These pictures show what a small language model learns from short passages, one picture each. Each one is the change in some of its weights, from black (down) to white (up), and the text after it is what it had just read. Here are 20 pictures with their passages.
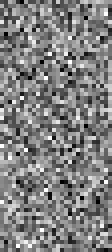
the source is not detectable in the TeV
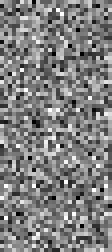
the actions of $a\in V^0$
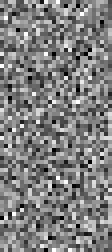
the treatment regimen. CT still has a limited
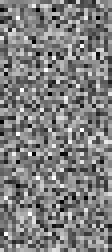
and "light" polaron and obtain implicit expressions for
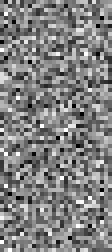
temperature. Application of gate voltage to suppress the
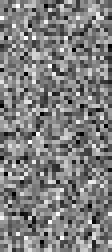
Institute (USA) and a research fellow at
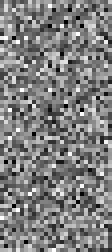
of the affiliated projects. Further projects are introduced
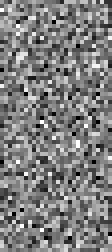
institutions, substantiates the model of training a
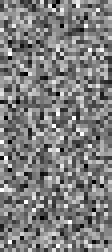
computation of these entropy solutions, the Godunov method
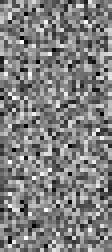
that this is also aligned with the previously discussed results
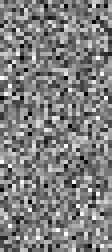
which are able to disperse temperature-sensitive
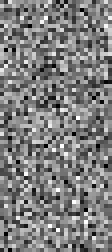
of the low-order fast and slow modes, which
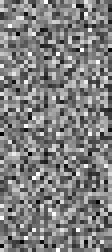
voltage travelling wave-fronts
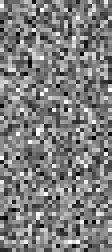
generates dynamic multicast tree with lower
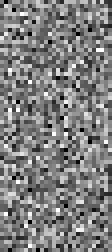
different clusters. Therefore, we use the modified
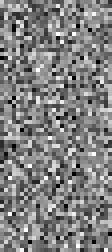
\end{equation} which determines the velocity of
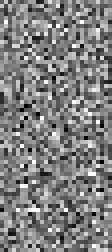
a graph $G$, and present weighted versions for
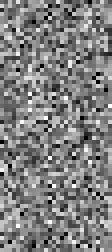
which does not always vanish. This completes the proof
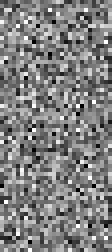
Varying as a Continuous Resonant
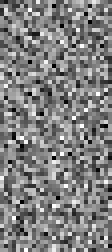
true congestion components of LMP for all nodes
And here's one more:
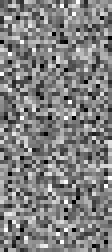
$B_2(A)$ for pseudosmooth
